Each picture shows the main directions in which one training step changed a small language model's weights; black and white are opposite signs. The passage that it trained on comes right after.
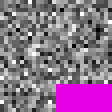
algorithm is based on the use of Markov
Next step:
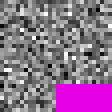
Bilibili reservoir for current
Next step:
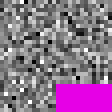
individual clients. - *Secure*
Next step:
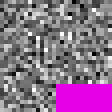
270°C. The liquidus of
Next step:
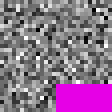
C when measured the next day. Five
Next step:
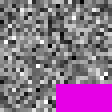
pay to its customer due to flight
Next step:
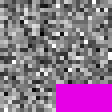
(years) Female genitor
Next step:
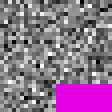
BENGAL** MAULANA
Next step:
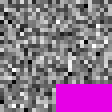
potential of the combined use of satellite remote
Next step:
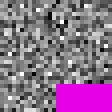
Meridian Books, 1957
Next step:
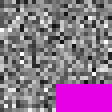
outbreak of coronavirus disease
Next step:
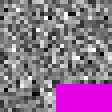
AND FAILURE SITUATIONS
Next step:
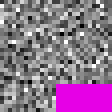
being carried out by several workers.
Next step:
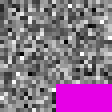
every bird and transferred into heparin
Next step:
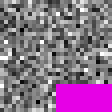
97.78%. The experimental results
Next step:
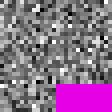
prevalence; epidemiology; management;
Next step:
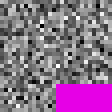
is critical in logistics planning, as it directly
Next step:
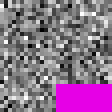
of them included a small number of patients
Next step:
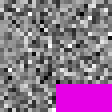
analysis revealed that level of sophistication
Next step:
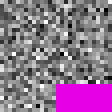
coloring (green / yellow) is
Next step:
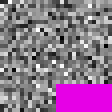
with more and more particles and therefore have their
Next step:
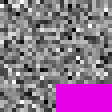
in terms of performance, frequency, utilization,
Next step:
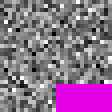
449 with the intake salinity from
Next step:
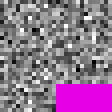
different undergraduate and masters' degrees in
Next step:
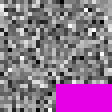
using a trial composite propeller blade; this
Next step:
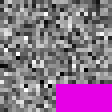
404 – Cotton Committee.
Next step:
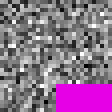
such as intestinal organoid
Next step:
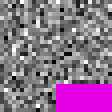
stabala hrasta u
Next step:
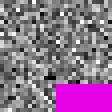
data and materials All data collected and analysed in
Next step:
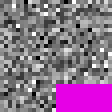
Service-layer scoring, cite
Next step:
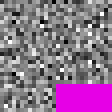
would allow cGAMP to
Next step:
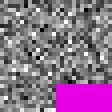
M1 [Results are expressed as mean
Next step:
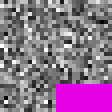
unrelated to the dead visit them
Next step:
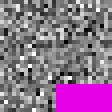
these quantitative differences, the parametric simulation model
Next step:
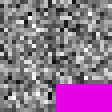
support a VLE. - ii.
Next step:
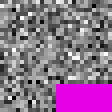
with active galactic nuclei
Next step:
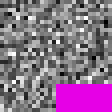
close relationship with it, with no evidence of
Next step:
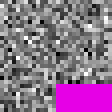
before shifting from traditional fish farming practice to
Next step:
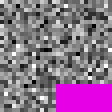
comprehensively as possible, past and existing
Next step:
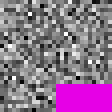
30 minutes. 10 mL of
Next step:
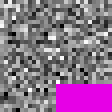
stable in its manifestation. When increasing the
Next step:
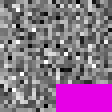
illustrates in his analyses of U.
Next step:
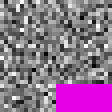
at the University of Tabriz,
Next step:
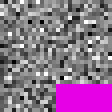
from which we can see HPLC methods
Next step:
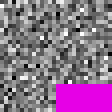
to creation of various transfer-driven mechanisms.
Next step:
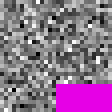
(Filipino), Height
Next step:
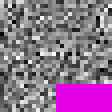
of fruit. Loose iii,
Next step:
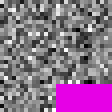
and longing for the familiar environment
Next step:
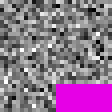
Nations' places during non-international
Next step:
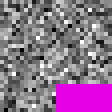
cancer cell lines (Levitsky
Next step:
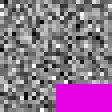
and the Output is the optimal voltage of
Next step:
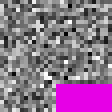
were roughly flattened,
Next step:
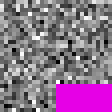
on a grid graph. 5 For the
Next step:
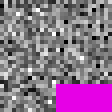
of commercially available POCT
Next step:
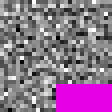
state of health [2, 4], which
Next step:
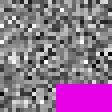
combination of mean stress and stress amplitude when
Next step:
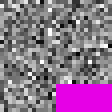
compared to those in day 2 and day
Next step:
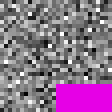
applied the min-max normalization
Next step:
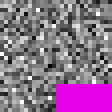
In accordance with visualization principles, the higher
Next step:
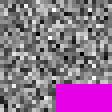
is the duty of the educator to
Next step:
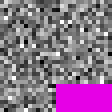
The OS is Windows 10
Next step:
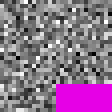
campaigns to reach out to customers.
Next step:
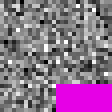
it lightening fast on social network will yield
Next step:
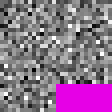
laminated composite structures. Delamination
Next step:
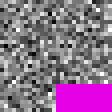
Generally parents are afraid
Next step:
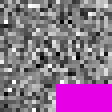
Parainfluenza 1 negative 9
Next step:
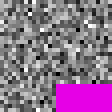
homogenized paste. 20mL
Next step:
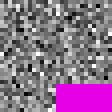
a few publications were studied. According to our
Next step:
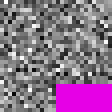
water. In procuRE, the
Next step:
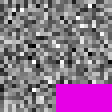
the food system at local and global levels to
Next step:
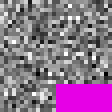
their formation. This method has supported the
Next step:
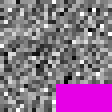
Abstract: With their cheap operating
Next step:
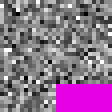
on the decline and because many readers
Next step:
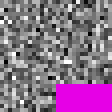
genebanks in all member countries, complete
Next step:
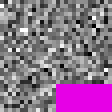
of mothers with no infection. At delivery,
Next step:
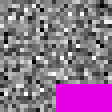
\text{O}$ is responsible for
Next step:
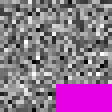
techniques such as YOLOv4,
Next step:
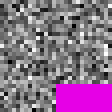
which can determine operational effectiveness and have business
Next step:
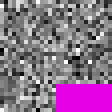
in their first year of medical training at
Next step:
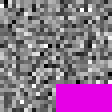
of the community, the municipality of the
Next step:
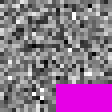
such as AI-assisted design and
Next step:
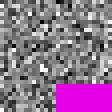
and applied the first one- dimensional model
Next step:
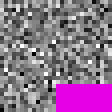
the initial stages of the potentiometric titration
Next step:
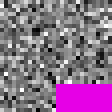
which claims that it is the viewer
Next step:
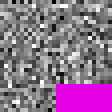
typography has been shown to enhance visual
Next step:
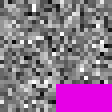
of social inclusion** What it Takes –
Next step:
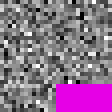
critical thinking among ESL learners. The findings
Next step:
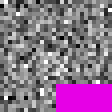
in LASAR is necessary. The
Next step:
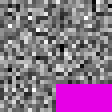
given rise to a judgment of the
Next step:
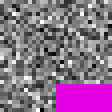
suggest that facilitators must adopt more proactive
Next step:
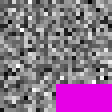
force in horizontal direction in the acceleration phase
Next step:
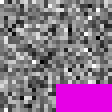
Oscar Diez** -
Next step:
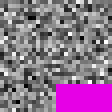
relapses and survival. Results and
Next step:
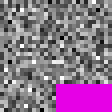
the process of European construction. In spite
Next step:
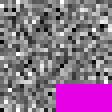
in leaves (+75.1 and
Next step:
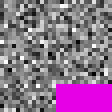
(Guaranteed State of Charge
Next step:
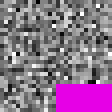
Albania during the period under study
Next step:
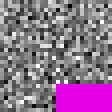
one pediatric surgeon, and one
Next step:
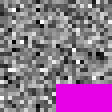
was heated from the bottom side in these
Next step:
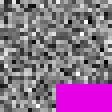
Hinz, H. J.,
